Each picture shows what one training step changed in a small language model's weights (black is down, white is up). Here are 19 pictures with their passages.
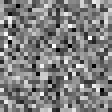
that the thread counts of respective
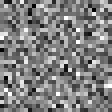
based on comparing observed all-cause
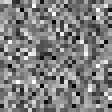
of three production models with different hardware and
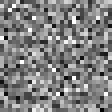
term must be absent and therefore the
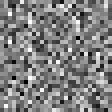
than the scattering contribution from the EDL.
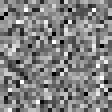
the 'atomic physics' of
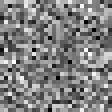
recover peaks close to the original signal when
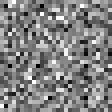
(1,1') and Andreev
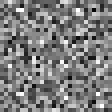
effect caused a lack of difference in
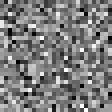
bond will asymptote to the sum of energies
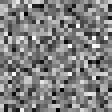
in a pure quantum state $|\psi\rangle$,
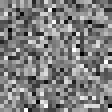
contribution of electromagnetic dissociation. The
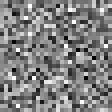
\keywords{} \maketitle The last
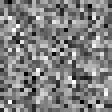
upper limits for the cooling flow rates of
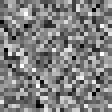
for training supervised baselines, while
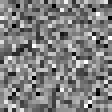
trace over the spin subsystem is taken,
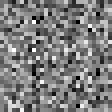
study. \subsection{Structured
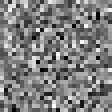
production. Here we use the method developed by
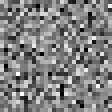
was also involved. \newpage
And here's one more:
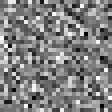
the initial condition $\rho(t_0)$.
